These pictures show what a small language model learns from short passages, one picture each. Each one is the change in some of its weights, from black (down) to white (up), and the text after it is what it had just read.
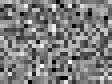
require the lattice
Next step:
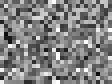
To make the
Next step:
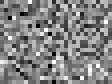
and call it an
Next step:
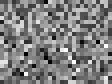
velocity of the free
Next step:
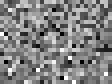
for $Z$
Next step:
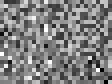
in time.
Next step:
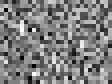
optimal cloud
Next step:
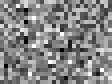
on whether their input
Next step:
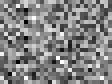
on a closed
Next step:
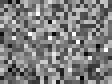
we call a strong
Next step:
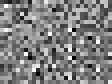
the perturbation on
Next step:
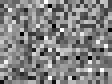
and therefore the
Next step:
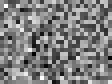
to decreasing
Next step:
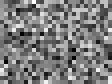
entries to open
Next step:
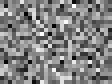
or town
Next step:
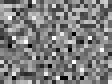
a flow rate
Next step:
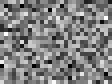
the 2-nd
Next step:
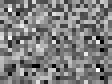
four typical
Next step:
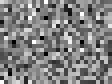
while ago.
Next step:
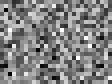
designed based on
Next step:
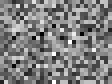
some third
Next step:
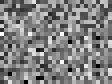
followed by
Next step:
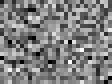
action is obtained from
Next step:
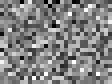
That way,
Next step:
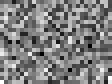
most interesting is
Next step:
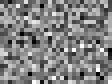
$H$ is
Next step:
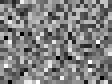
parameters. The differential
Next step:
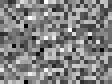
of the algebra
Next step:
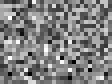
a relation involving
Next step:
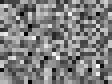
top panels we
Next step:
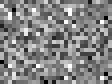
overlap is
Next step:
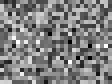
precisely the
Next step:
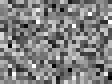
levels Rectal
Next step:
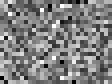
key informants
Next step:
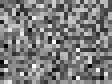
like this, each
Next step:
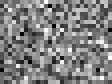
and only if for
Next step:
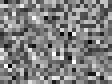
as a pure
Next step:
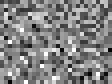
exceeded in
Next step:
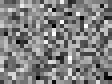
}$ for any
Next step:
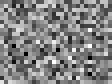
review of the different
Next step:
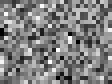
mobility and good
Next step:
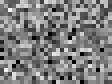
for the actions
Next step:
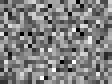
have to cope
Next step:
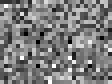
the graded
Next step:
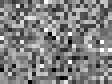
all lattice
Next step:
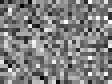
is as follows.
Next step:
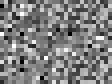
4: Test
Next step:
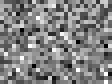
good machines
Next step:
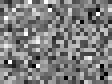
one centralization data
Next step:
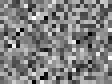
Application in
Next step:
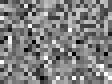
Figure S1.
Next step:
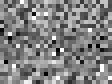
Plan for
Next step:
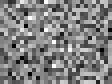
of patients with complex
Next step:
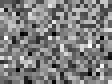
problems mentioned above
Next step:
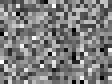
connected component of
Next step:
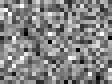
\noindent {\em
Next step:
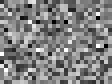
contributors which
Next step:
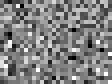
these scenarios will
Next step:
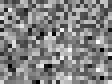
phase and give
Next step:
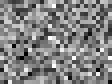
characteristics of the
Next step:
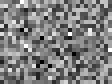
with enhanced
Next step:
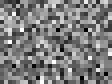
notation, we denote
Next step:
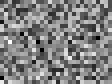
validate the generated
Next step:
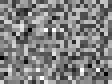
source heat
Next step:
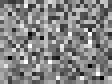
case, one should
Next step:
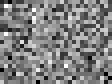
the inherent
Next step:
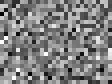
estimated to be
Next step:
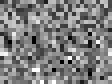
structures is not well
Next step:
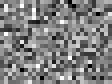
the typing
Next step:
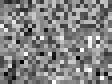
it randomly as
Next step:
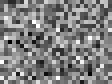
that can be
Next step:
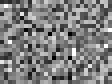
the day.
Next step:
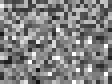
time requirements
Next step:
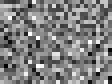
a conservative
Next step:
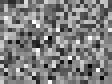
that are relatively
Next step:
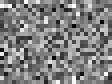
without pay,
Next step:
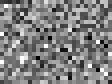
the average expansion rate
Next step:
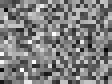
use of the
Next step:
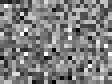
the entire sum
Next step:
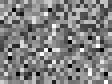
0, then
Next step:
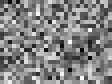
we assume that
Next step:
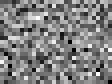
adults and
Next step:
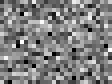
preschool centres
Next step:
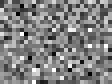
English as a
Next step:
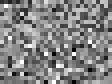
the IEC on
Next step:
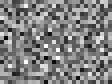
testing. In
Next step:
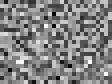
an inner layer
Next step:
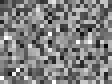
therefore have a smaller
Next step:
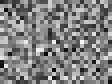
collisions at
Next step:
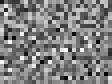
interaction times
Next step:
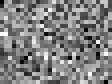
There is only one
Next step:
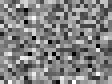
on the strategies
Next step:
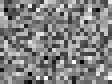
use only MD
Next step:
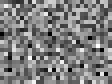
particular, applying
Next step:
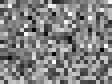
pole of
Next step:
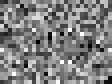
were studied in the
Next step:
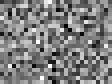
equation \bdis
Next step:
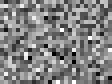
as the head
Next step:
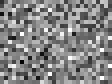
et al.,
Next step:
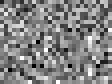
share but at
